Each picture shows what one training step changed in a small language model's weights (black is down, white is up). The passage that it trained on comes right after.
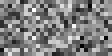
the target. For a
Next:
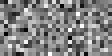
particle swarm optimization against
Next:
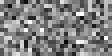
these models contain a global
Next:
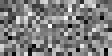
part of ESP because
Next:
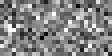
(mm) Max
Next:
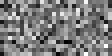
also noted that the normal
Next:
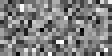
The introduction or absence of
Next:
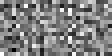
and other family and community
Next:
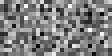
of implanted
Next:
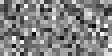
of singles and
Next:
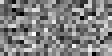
28 minute control run
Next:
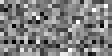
to minimize their surface
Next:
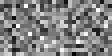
and reducing capacity (by
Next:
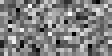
measurable management
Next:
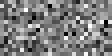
Air Conditioning
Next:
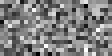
the fiducial
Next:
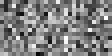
measured between stainless
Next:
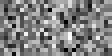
of commitment.
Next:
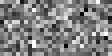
the predictions of different
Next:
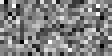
under 10 MHz modulation
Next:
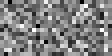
one method might have smaller
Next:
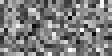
Secondly, the discussion
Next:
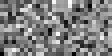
system. In the
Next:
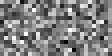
the physical and logical
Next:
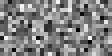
The current through the dot
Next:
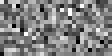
for the core and the
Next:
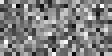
incoming pulses that
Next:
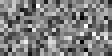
be rather arbitrary. One
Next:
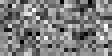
a list of resources,
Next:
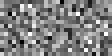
Software, technical
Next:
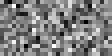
compared to control. The
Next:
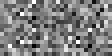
exactly zero or one GW
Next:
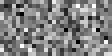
was recorded for Rio
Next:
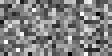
the exclusive right to
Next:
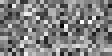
a constructive synthesis
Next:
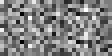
и на
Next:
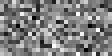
xc}$ is defined
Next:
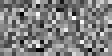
aim was to bring
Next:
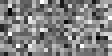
narrow rectangle of
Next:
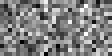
tackle various challenges
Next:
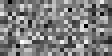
This paper proposed a detailed
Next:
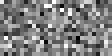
size within 5 nm and
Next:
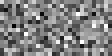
to the new realities
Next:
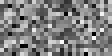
Constitution that make
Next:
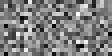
quantum computation can do no
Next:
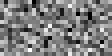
images, flattened
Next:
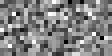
create a colloidal
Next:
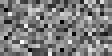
been just reported in
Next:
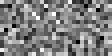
that 3WM,
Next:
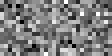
are the voltages on
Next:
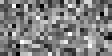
in females at a
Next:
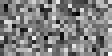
sample 2 of the plant
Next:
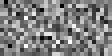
possibilities of security
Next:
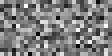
and arguments about various policy
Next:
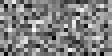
Strip -- See Figure
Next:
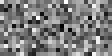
to be insensitive
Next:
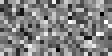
with unequal weights
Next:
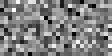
flux of electrons with decreasing
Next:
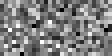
greatly improve results on
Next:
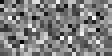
to electron mass ratio and
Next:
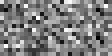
to be known for all
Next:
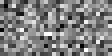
measured diffusion constants of
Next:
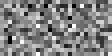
and 1 ml of
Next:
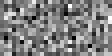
nontrivial topologies
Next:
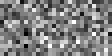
the logarithmic terms drop
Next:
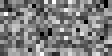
case in which the
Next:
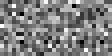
baseline was used for fitting
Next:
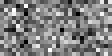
pedagogical practices, and
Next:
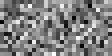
Examination. The finding
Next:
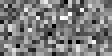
direct impact on the peak
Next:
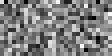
shortage of time 5
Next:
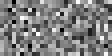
buttocks, distance
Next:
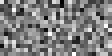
with each other, potentially
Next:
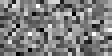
existed a moderate positive
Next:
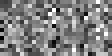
react with phosphate
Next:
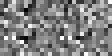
social, cultural and religious
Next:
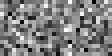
We evaluate the second order
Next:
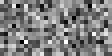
in this study. The
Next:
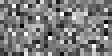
as an imaginary part
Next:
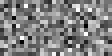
and Discussion The
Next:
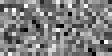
water and converted into
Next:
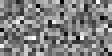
SLOs, though
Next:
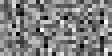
by selecting all
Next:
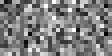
correlate with the
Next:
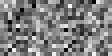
considering relative values.
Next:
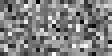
they take pictures of
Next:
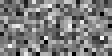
reach the critical condition within
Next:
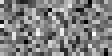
samples, respectively.
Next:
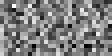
low solubility in
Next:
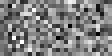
a proxy for
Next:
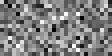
further accelerated giving rise
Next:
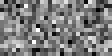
will be devoted to
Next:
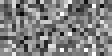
by weight) Final
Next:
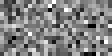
deliverable Document
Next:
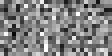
of learning success Love
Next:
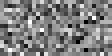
to Model~4 is
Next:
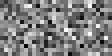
provides an overall assessment for
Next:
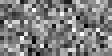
the teaching of languages will
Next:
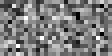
reduced include stretching
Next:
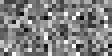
loading vectors could give
